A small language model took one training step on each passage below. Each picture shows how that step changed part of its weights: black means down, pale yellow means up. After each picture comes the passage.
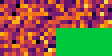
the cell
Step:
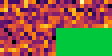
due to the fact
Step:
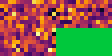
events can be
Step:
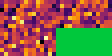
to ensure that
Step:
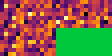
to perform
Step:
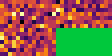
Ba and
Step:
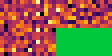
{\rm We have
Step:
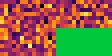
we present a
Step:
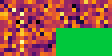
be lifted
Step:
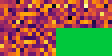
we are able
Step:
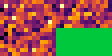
to directly obtain
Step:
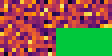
standard for
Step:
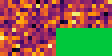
is {\em
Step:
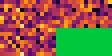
and the degree
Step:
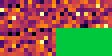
CPP and
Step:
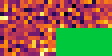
continuous distributions,
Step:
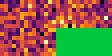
the global
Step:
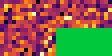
in the limiting
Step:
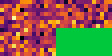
In the case
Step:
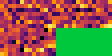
there are two
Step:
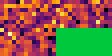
are different elements of
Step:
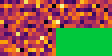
if we can show
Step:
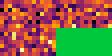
and intensive
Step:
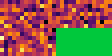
calculation of the
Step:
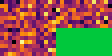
the vertical
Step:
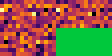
3 in an
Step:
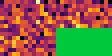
Singular point
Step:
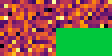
sides of
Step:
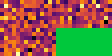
single control
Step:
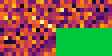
from the spectrum
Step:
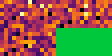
fan with top
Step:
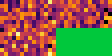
the symmetric model
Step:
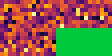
in a compact
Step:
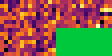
the inverse
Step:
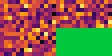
these values are
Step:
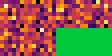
running the
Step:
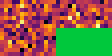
being the two
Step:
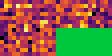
roughly the
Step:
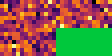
the proof.
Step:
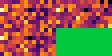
part of the
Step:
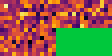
this method also
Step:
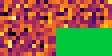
directing its
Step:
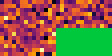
similarity transformation
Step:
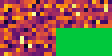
in a resolution
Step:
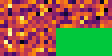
of nodes of
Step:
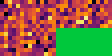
acting in
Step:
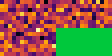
one for each
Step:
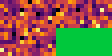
that $$
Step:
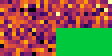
Let $r$
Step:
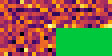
there are three
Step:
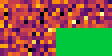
cone over an
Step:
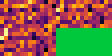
used by all
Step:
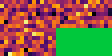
$$ when
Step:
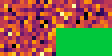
two equivalent models,
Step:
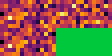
our work we
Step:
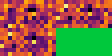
equivalent to a
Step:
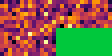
the probability is to
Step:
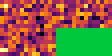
a more general
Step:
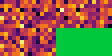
and the three\\
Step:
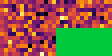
why the
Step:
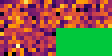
For example, for
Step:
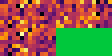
= \varepsilon
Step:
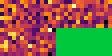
linking number in
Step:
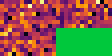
$q$ for
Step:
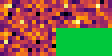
(i) of
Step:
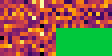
scales with the
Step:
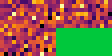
large trees
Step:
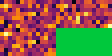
for certain
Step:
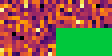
Notice that
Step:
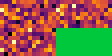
{\rm Algorithm
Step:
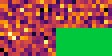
admit a
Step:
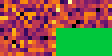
natural transformation
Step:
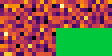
same result. It
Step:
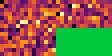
the success
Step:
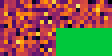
flow} is
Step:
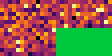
representation is
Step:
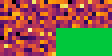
lines within
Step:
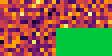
models, be they
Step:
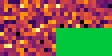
have for any
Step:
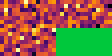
but would require
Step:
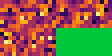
of a single
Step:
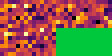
class of such
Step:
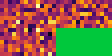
we may assume
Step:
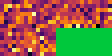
in particular,
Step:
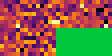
we conclude that
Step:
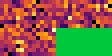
request is
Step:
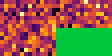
$\phi$ with
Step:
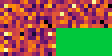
special case when
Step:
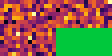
in experiments and
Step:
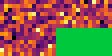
in that case.
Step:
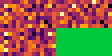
special case of
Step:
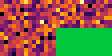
This paper is an
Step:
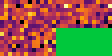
band gap
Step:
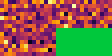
constant $N$,
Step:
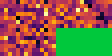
one can stack
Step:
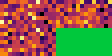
\varepsilon \hat
